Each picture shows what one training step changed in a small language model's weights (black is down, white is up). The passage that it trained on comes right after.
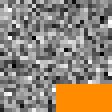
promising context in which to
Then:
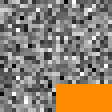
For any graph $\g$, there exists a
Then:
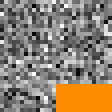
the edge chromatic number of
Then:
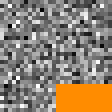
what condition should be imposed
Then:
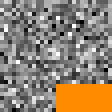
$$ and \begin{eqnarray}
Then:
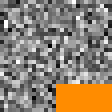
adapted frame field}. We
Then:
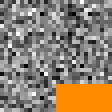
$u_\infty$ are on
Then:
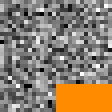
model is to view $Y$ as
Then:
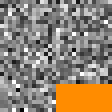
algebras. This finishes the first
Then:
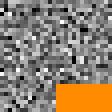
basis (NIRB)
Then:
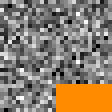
1$ does not hold.
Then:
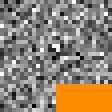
show how to locate among
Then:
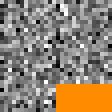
oder z. B. mit
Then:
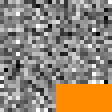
thus, since $\hat{\mu}$ is
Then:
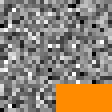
a slightly larger
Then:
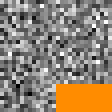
by three critical curves,
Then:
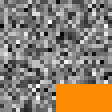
the value of the Euler number is
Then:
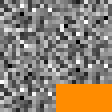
transfer & & & C
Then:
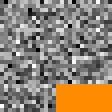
from zero) for all the approximating
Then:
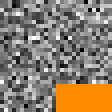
there is some $l \leq k$
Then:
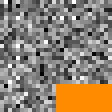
a function $\hat f(x)\in
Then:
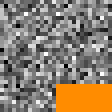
regularities of measures.
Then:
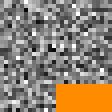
pointed out this problem to the
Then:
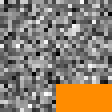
a sufficiently large finite subset of
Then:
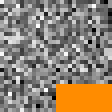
vector-valued functions, and
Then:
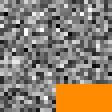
the only null-like solutions of
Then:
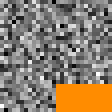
\end{equation*} Note that
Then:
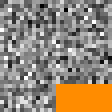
Key words:
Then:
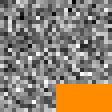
deformations (\cite[Theorem
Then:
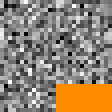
\\ This result is proved in the second
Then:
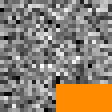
appearance of any finite
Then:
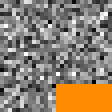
a finite dimensional Nichols algebra
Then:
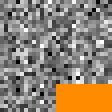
and affine nondecreasing
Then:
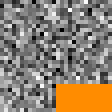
terms with valencies
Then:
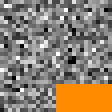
that an element $w \in
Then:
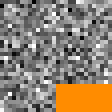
false in general} by
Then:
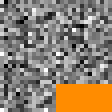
the one using ALS.
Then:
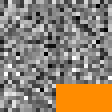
such that $\ann(x)\in
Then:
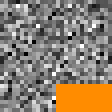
important part of HIT
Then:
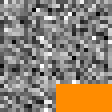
of Physics of the
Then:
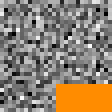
G(k,n)$ the locus
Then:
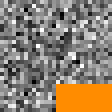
we study the properties of the estimator
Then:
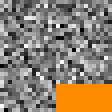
\end{equation*} Once more
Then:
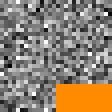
an irreducible ordered
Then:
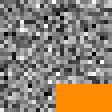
and Floyd is included
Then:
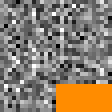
the statement. ∎
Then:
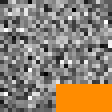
included to illustrate
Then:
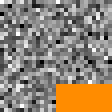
rank gradient, by Lemma
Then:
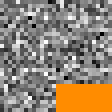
to a graded free module
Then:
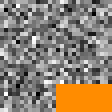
concern of public
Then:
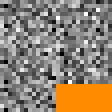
\end{equation} In order to prove
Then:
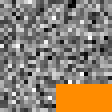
a solution $F$ for $\eta$
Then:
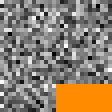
green on the left, and the
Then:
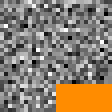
exponential (continuous)
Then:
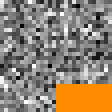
dual reciprocity method
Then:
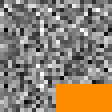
\nu(x)$. We show that these
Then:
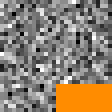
P.~S. Bruckman,
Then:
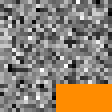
when comparing Equations
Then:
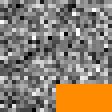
$X$ be the quotient
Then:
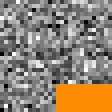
proof of the opposite inequality we
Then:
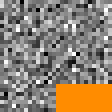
$3$-dimensional nilalgebras
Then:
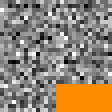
\end{align*} carrying
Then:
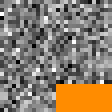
$\pi_h$ denote the projection
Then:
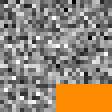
detailed description of this method
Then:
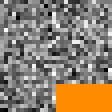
to the bound \begin{eqnarray*}
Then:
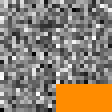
monoids which has been
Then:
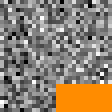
with parameters $(\nu,\alpha)$, that
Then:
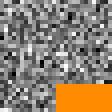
genus four and higher.
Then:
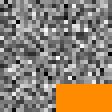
multiplicativity, and the
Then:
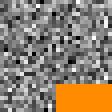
increasing $t$, per
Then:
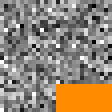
a finite-dimensional approximation of these
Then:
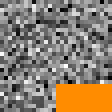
every $x \in \r$ where
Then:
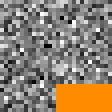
belonging all to the same
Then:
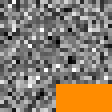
required for $n \in
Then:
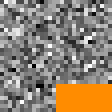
which there are relation symbols of
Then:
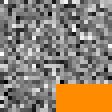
and define the set \begin{equation*}
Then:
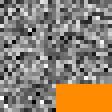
the product topology. The closure of
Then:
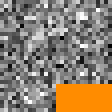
integration rule. Once all
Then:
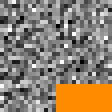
focus exclusively on the
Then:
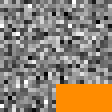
H}_1^m$, provided the
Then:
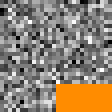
\section{Some Formal
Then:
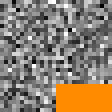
the Cauchy problem given by equation
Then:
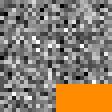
From (\ref{eqne}) and
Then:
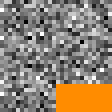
\right| \leq 2}{\sum
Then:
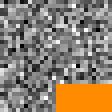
\"Uber die
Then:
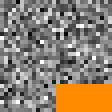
a result is probably not far
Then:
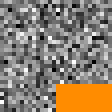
or (quantized)
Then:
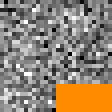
routing decisions for
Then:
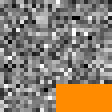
Testing the extended equation by
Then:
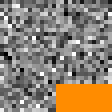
iterations: \begin{align}
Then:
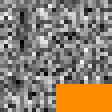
in his analysis of
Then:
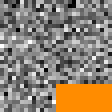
amenable, then $A$ is
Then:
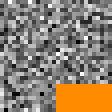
interactive game theory. The
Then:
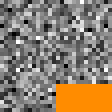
$T_1$ is nonempty,
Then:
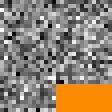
we have: \begin{align}
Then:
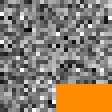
the interceptor to its
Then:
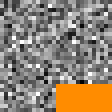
$L^\times$, it is
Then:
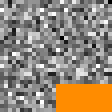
rule: we prove that the
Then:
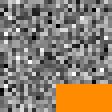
a filter (because
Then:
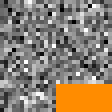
quasi reductive. \noindent
